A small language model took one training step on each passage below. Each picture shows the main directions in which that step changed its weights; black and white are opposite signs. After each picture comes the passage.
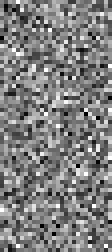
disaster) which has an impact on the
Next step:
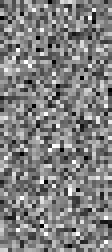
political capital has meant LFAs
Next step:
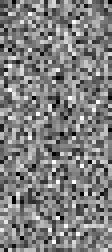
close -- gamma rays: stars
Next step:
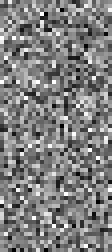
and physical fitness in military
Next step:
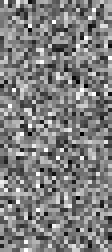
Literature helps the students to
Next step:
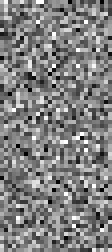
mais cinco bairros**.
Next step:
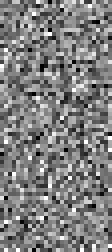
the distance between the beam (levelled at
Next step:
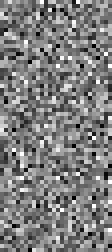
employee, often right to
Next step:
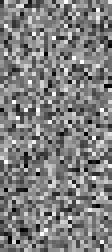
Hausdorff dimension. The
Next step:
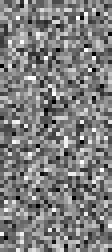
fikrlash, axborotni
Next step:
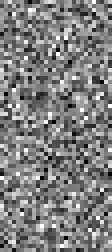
(2015) Theoretical prediction and experimental
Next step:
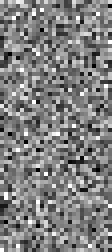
a U6K injector, a model
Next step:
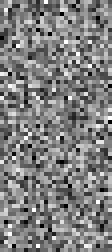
xulosa chiqariladi”, -
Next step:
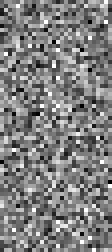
Diatta ², Aida
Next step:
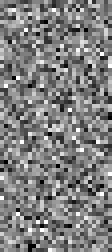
the prevalence of digital skills
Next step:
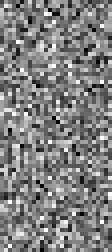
identidad del “docente
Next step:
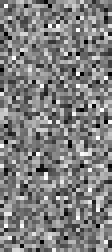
form /è/, the verb particle
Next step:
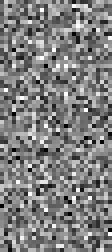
ګټې او
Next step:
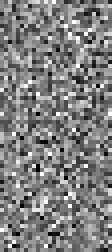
threshold contribution to the loop because of
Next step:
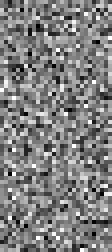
ambos fenómenos, que
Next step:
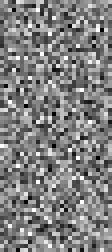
to explore, for instance, the dependence
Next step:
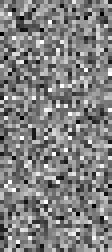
Maryland.}} \maketitle
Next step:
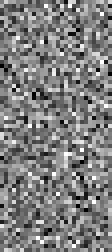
das abordagens/ métodos
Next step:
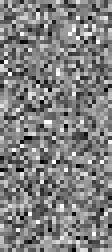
that both adult and older cattle were
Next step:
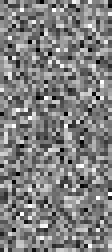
from beyond the solar limb. As
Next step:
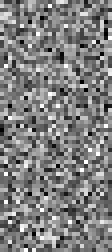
the theoretical $T_2$ time of
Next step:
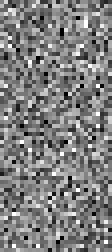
that the projection of the particles geometric
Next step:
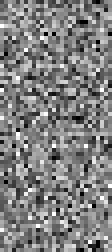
Moeini R, Gorji N.
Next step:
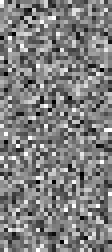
universities in the area should sponsor
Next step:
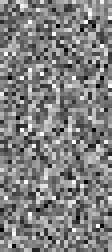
as well as the width of its mouth,
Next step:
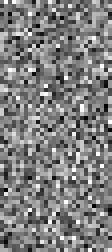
} \end{figure} Since the thermal
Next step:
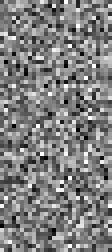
the empty waveguide by an
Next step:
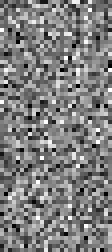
where the $dn/dy$ distribution is
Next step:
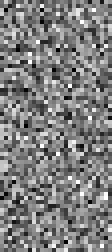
nisbatan vatanparvarlik
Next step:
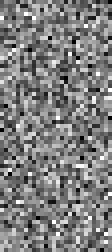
controlled nanoparticle growth by
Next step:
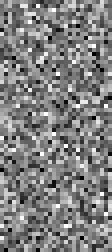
o portugués. Esto
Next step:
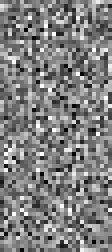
following notation (for the notation see Section
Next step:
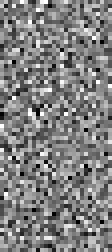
point of view, it is possible to
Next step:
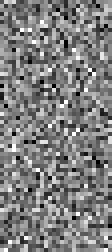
metodlari, tashkiliy
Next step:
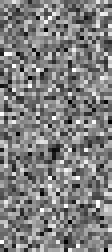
Internet Indosat Ooredoo
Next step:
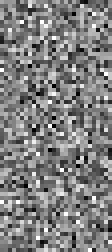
zamonaviy jamiyatda
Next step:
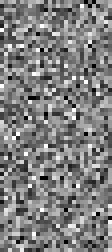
adabiyoti ham o'z
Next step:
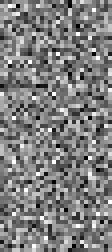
koʻproq ishlatish
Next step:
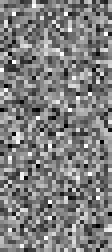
WBGT. Primary and secondary
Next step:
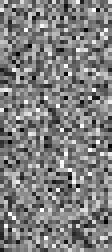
no plasma wave case: $\Delta
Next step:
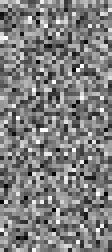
match the mean magnetic field of the
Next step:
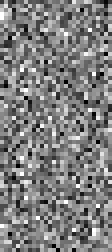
transversales como las cartillas
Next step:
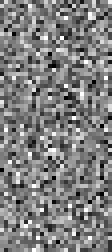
derivation of the red clump
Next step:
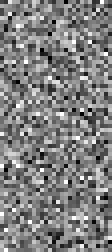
Oliy ta'lim muassasalarida
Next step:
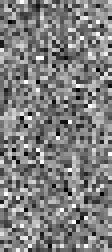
стало запровадження
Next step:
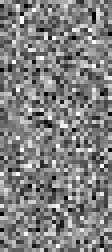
two cylinders are increased to a value
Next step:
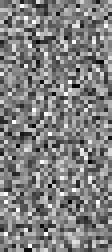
decoder, consider the logic
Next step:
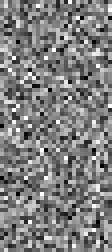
PERIOD Abstract. This
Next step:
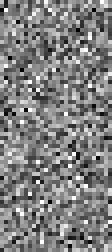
qondira oladigan eng
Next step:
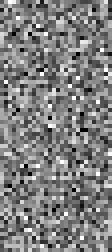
tarefa 16 apresenta o
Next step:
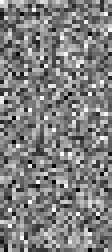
modulo m . We define
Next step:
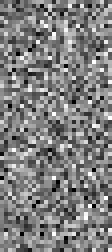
sabzavot loviyasining
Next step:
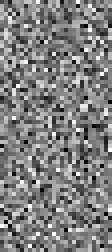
the supersymmetric bosonic
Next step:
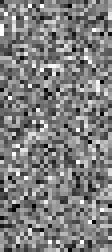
fijo es más prevalente en
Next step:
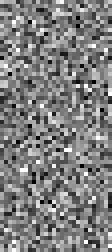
the coupling constants of PV
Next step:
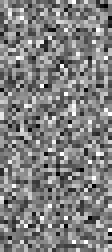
effected. Accessions possessing
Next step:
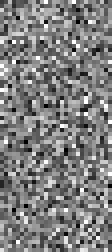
the t-statistic value is
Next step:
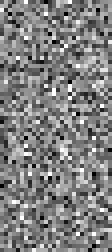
into account in \cascade\ with
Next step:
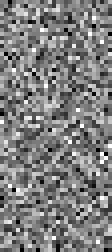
Bozorova Saxobat
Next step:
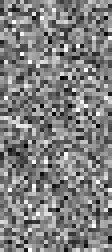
and wheat. The major constraints
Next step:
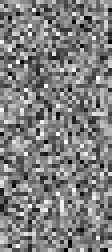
Uji Perbedaan Rerata
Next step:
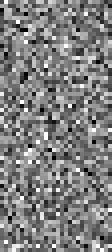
должна учитывать не
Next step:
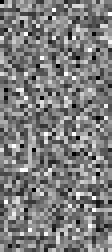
Іринарх міг не
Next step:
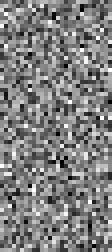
numéro spécial :
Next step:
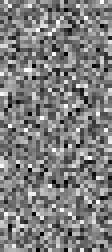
sifatida xotira yoki
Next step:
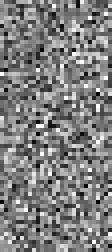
due to the confinement of the flux
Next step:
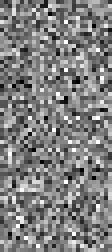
далолат беради
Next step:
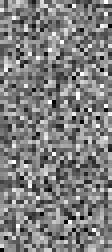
Interfaces for access and to other
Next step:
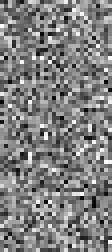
$H_{k}$ is the $k$th order
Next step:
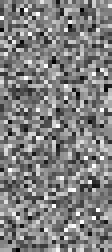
Usubjonov Zaxriddin
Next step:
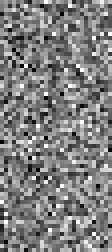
creativity (Boden, 2004). The
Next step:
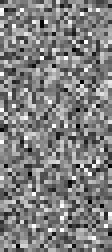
Brief Summary of the Prompt
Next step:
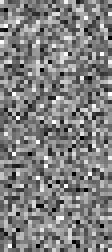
the analysis of the partition function for one
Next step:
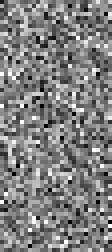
muvafiq bo`ladi.
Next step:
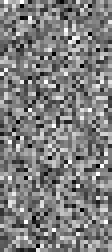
We define the scaled field $\bar
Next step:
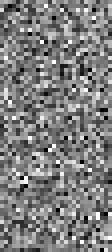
both the fundamental and the first overtone
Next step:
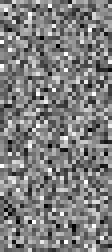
Of course such a hierarchy of
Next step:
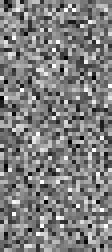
physical disabilities, the results showed that
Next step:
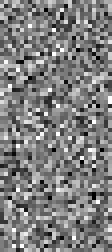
Materials: The following are available
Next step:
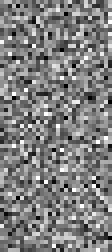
a power-law spectrum,
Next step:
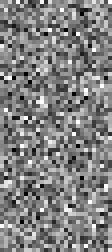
infant and caregiver is considered
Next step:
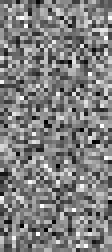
\bibitem{effective} S.\
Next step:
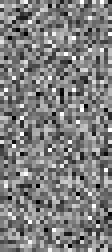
standard parametrization in the $\theta^{}_l
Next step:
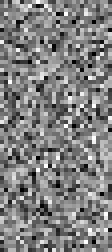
gestão. Esta inovação pode
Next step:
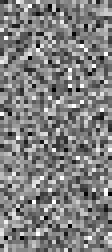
No 67, Tambahan
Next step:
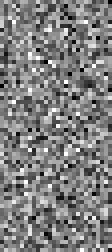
private and public hospitals'
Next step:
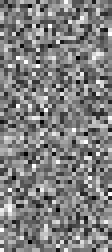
in GeV units). Only
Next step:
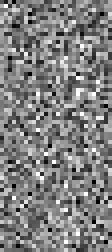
0, \quad \frac{\partial^2
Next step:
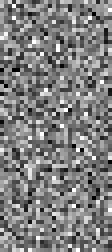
at work, including the UN. These
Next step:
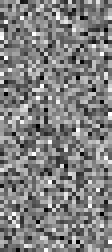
matrix elements relevant also for
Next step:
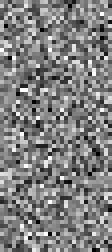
przesiewowe u dzieci
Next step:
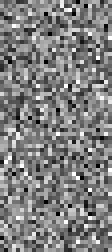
and annealed for 180min
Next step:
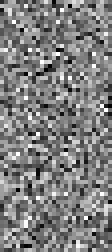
but also on the skills and size of the
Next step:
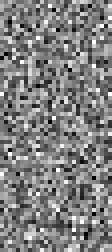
approximately 500 nm thick.
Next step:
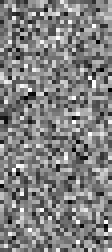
баён этиладиган
